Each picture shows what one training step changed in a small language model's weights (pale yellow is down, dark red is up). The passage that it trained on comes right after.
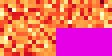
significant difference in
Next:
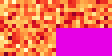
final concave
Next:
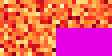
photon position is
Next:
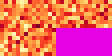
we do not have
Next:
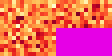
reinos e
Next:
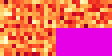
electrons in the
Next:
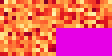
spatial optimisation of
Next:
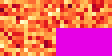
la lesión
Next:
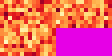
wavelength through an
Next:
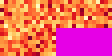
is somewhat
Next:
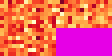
NA NA
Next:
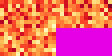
sea all electron
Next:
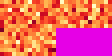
olib keladi
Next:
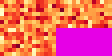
evaluados en la
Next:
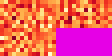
ne kadar
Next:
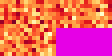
dynamics of quantum
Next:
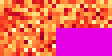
parallel. As was
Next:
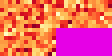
of propagation,
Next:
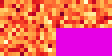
asosida biz
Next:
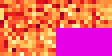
materiallari (2021
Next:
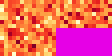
highlights the
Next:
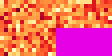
ise hayır
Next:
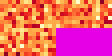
of disorder in
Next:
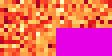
zero. It also
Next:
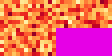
were taken for
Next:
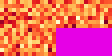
track their
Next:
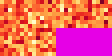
interactions: $\Delta
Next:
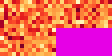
close to zero
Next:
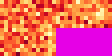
the flat structure
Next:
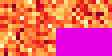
y, de
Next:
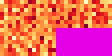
positive, the
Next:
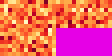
field $\nu$.
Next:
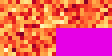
of potential energy to
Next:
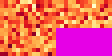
a triangular
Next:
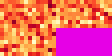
on CD,"
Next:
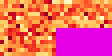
if the growth
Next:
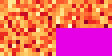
there does not
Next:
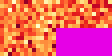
the lensing
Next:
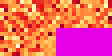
modifications of
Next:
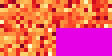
holati va
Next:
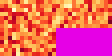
more involved and
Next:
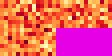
a probability density,
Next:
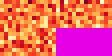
preserve the
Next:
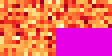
However the recent
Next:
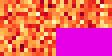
all of them
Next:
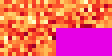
in the TO
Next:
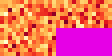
contain more
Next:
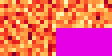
system spectral efficiency,
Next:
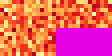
the tumor
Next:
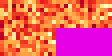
unidade IV
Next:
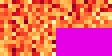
solution based on
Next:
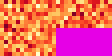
this section, we
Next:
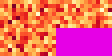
un mundo más
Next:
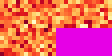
interaction can yield
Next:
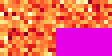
at the list
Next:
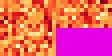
oscillations of
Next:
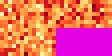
de andere
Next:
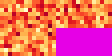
transport time for
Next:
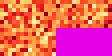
coupled plane wave
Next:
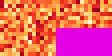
Search pada
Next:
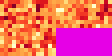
2. hasat
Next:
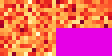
droit de
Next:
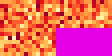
os conceitos
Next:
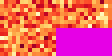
the control distribution is
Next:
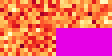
with temperature is shown
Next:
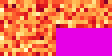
la cual los
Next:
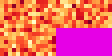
La mayor
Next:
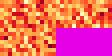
acordo com
